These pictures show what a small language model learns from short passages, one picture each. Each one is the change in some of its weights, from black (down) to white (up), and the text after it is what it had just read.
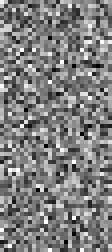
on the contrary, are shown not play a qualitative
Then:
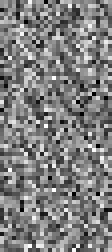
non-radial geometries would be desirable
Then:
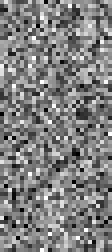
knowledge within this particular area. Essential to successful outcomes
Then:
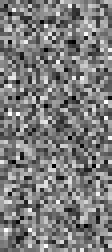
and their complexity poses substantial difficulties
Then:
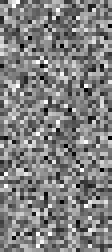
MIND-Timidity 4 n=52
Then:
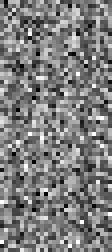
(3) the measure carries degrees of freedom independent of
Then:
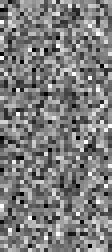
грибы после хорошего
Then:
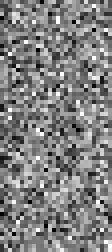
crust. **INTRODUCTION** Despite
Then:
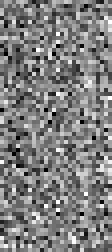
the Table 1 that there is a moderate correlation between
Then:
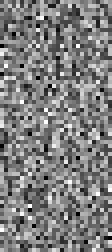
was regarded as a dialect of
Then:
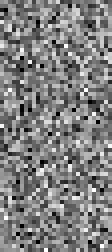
networks responsible for processing obstacle parameters and
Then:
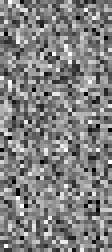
para que estas possam oferecer às
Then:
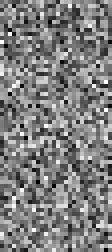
later updated by Egoro et al.
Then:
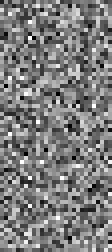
Theories,'' Nucl.\ Phys.\ B {\bf
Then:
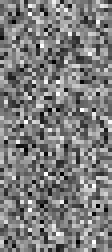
purpose in \cite{K&S} for irises
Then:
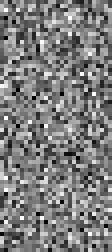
quantum gravity can solve the cosmological constant problem too.
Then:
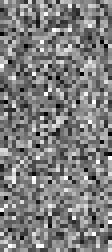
further apart along $\tilde{u}$, as illustrated
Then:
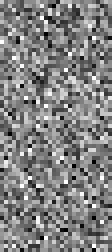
are delighted to announce the publication
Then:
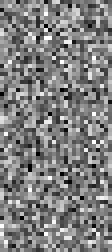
salinidade é um problema grave para a
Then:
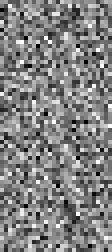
себя внимание вопрос
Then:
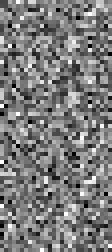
yondashuv doirasida erishish uchun
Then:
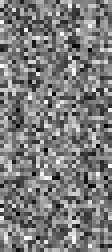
on NC-MOS capacitors, by
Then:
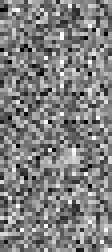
интеллектуал қобилиятлари,
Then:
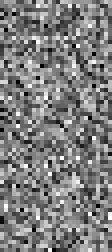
microbial agents (12). After a period of
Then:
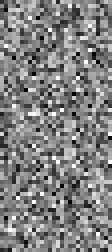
и Украина: История и
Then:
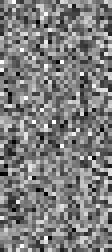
deteriorate in the periphery. The
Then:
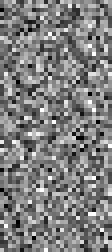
children worldwide. The practice of circumcision is
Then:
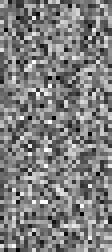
the NIST Test Arena group for their
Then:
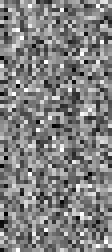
keng yoyilgan tasavvuf yoki
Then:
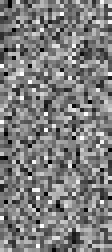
Press. - 3.Macmillan.
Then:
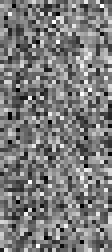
the initial models from which the later models of the software development
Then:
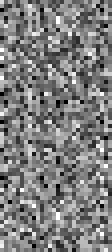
IN MARCH, APRIL AND MAY
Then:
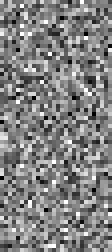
senza indicare il cammino da
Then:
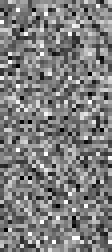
exposure time of 300 s. In total, we
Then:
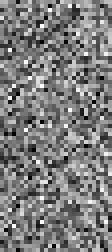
present study. We also provide an analysis of the
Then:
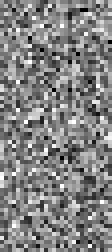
see on sageli hajutatud ja
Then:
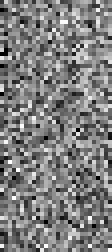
teaching, learning outcomes. 1. Introduction Kenya
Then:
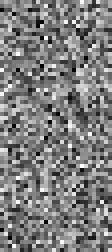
own creation. This metaphor reflects a core
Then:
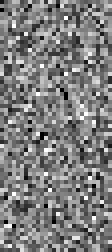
The emission occurs at much longer wavelengths and with distinctly
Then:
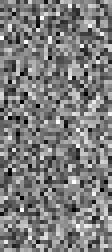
increase in the number of mobile network subscribers and the
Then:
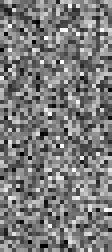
sources, the mechanisms and effectiveness of these methods were
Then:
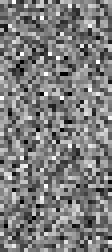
SDF profiles of (d) the QLM1
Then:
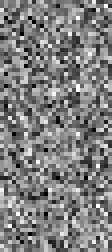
wireless communications [5-8].
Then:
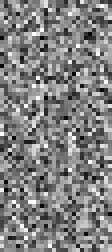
Text](#) 46. Sangroniz L,
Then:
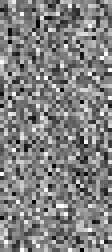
take place, except probably the case of very large
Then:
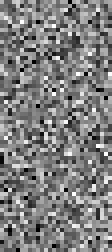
minisuperspace approximation of the
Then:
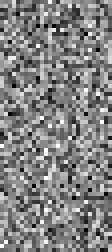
mechanical stress, contributes to repairing
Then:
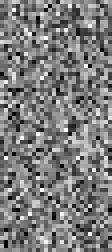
sample contain non-classical \hi\ velocity profiles,
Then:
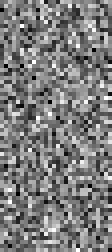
problem and its physical properties such as contrast, pixel expansion
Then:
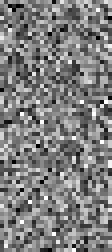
the resolved manifold. The type \^S
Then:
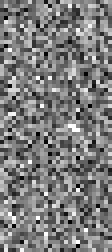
mixing picture, possibly involving triaxial
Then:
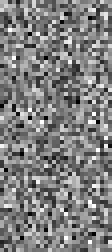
direitos sociais (que é o que
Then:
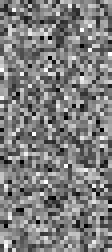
and increased risk of metabolic syndrome
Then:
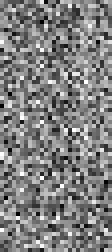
for heavy quarkonium is still not fully understood
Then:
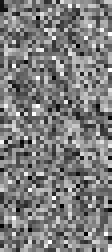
basis functions.} In our case, we have optimized the
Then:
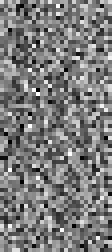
the DC motor and comparison the results with a
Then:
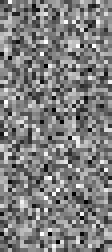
excitations. In recent years, magnetorheological
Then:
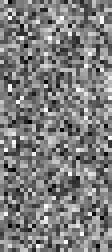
= 0$ in packings which have large
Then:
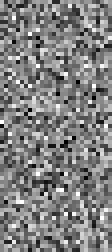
\mathcal{N}_{\mathcal{R}})$ is called
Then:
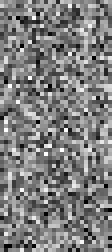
a software package that can be installed in the
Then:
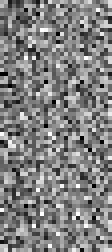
the highest relevance, reaching 83% by
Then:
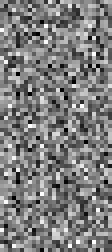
and shape design problems and consider a broad set of solutions;
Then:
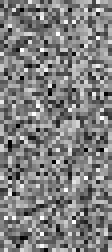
energy. Additionally, the vibrational modes
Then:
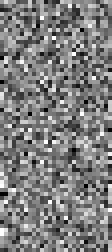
effectively reduced. The role of a passive energy
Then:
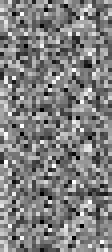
करने लगता
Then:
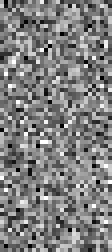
(99.9%), suggesting that these traits
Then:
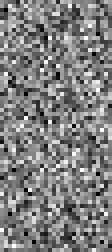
менее активно занимался
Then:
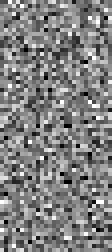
de qualidade tanto em relação aos crimes
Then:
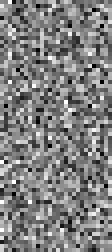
resolver en su fundamento y en sus operaciones
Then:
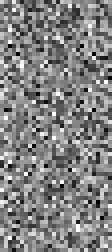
of tensor (gravitational wave) perturbations.
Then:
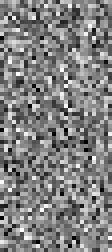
rise was predicted more than twenty years
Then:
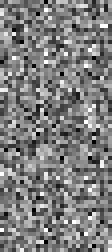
passar pelos critérios do amor,
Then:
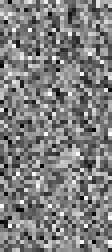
first turbine to the next operational turbine
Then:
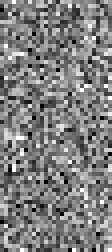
second largest state in area and the fifth state
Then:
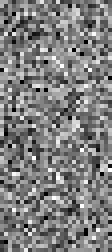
- Economic efficient. - Reduces construction noise
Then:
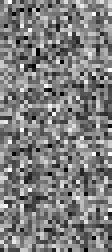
therefore cannot exclude that part of the enhancement at
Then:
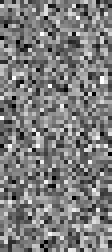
there was an increase in postprandial
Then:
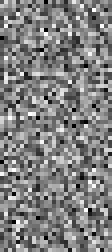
función de la resolución de la imagen
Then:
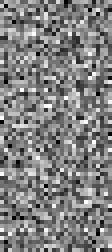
dan kompleks menjadi elemen penting
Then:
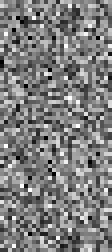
a history of poor treatment are at risk of engaging in
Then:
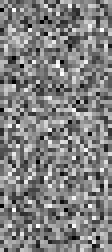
in order to full cooperation and involvement. A
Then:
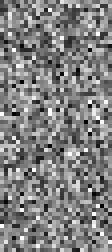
Учить все тетради с
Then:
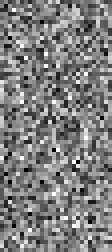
and Learning of Mathematics. – IAP,
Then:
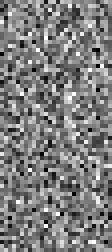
Коррупция и государство.
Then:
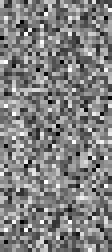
questions ahead are meant to help you take what you
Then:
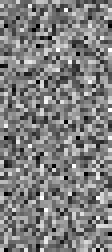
dengan menggunakan satu kasus baru untuk
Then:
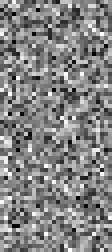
l'absence du maître comme les
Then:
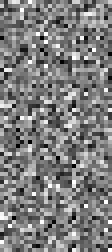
MIL. Nutrição na doença
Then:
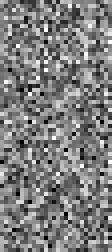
of the MHC I complex, which are essential for
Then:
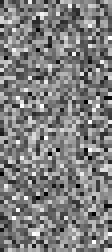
pair production in the asymmetric Pb-p collision
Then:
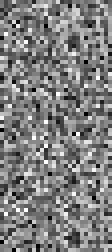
As of May 2019, employment in the informal sector
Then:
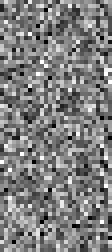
findings of MRET activation effect on
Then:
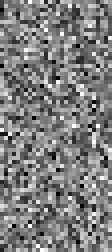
second inclusion in \eqref{eq:inc} we
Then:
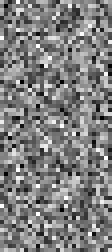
& \ddots & \ddots & &
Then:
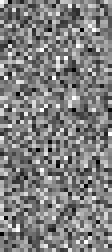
on medical data has brought about important,
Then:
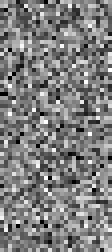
our understanding in what structures this aspect of benthic
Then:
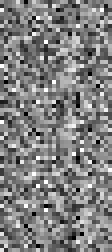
Felknor, S., Burau,
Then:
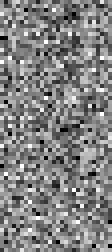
oshadi. To'g'ri, bu
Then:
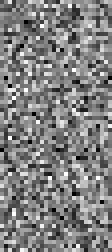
switching. An array of 500,000
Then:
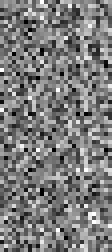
pre and post-test scores and a phone survey
